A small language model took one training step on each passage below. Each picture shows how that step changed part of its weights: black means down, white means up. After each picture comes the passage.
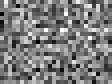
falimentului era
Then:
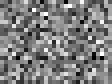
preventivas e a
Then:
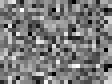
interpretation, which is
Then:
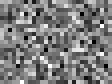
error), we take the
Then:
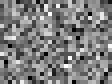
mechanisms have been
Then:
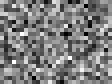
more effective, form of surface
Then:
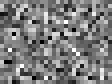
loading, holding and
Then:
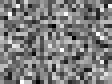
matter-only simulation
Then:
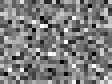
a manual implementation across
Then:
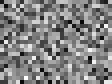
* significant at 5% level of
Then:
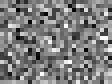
oxidative stress
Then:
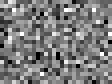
solution was standardised
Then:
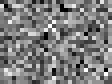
Stars}", journal
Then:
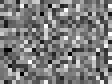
data was generated by parameters
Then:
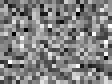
eligibility for use in
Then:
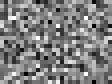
and James M.
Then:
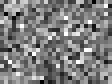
more severe categories
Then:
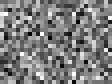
do Catálogo de
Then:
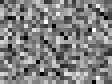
(both semantic and
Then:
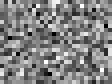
del 50% de información
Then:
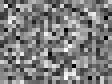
paraphrase); and
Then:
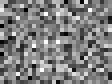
such as avoiding
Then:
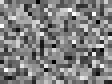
different locations of the scopes
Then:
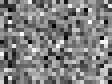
Yes Phasor Yes
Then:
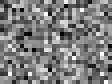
shohon” maqbarasi
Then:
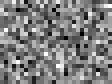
mathematical procedure
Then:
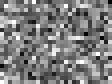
whirlwind, she
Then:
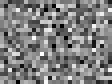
aks etishga
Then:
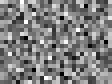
to pre-operative
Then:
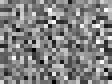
is a major factor which
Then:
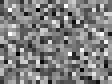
an unpermitted
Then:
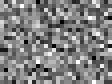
where the two types of
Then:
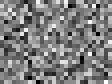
fact can be verified in
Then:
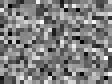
Environment: (where?)
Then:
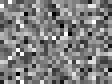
may not have an increased cost
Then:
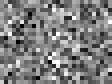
$S$-matrix may imply
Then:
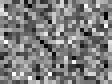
in analytic form, we will
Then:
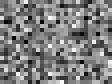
negligible. In order to
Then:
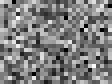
gait assessment with
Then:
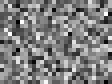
ve örgütsel
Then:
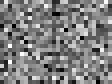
daily and seasonal
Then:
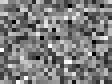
replications. Four of the
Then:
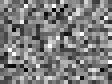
edge information from canny
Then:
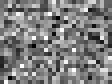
(a) Power spectra for
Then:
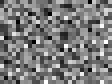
role and role of
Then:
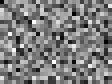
se referiu à
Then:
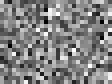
Kalit so'zlari:
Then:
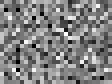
from the sea level to the
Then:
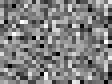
WE and CE and which of
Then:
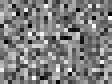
one or multiple distinct
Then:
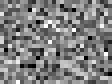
and CPs longward of
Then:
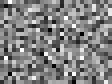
and webs. The basic
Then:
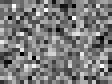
He even said that the
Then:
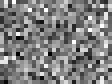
deposited on a surface
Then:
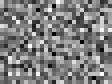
prefactor of the
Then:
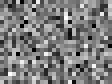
mesh (H^+
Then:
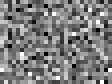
dos estudos de
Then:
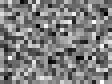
play a significant role in
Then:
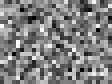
controlled by the
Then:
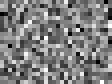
a robust understanding
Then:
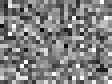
În contextul
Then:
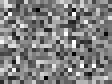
approaches zero from below
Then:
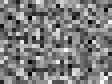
Finally, it is
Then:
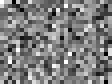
emergent universe
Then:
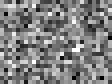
теж існує
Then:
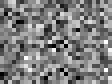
поняття та
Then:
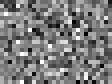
Cheng-I Hou,
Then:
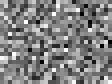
our case, the shift is
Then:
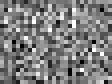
ani uznać
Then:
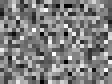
\item The candidate
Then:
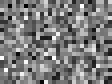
ҳам издан
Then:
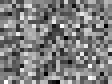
Sezione di
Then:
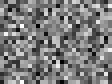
vazamentos); (b)
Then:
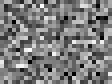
of Poitiers,
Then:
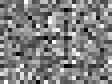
Speed H_{ref}
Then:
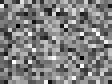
2022, the percentage
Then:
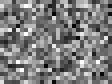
Puente ²
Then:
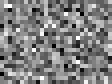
(2009) explained that
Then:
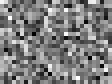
description of small and medium
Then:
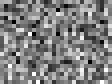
of DT technology in
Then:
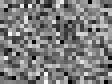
volume of training
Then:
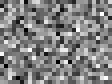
в условиях
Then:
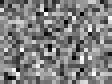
to perform assigned tasks
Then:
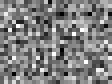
1 PhD in every 20
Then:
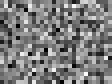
the periodicity unit
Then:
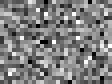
availability Data and source
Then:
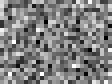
an excited state, as
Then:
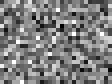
partea I, nr.
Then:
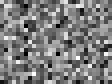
higher order in the perturbative
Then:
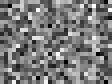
repeats with moderately
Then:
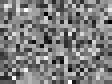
tle tekstów
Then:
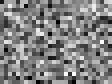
obtain the water. The
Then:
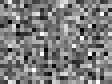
within instrument resolution at
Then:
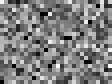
Since the poor
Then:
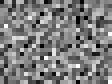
Erhebungen aus den
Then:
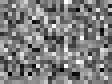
Prompt Engineering
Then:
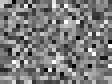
server, each with distinct
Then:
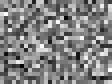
lay the groundwork for the
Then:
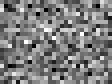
delom, ki ga
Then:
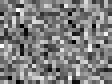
Pacheco vuelve
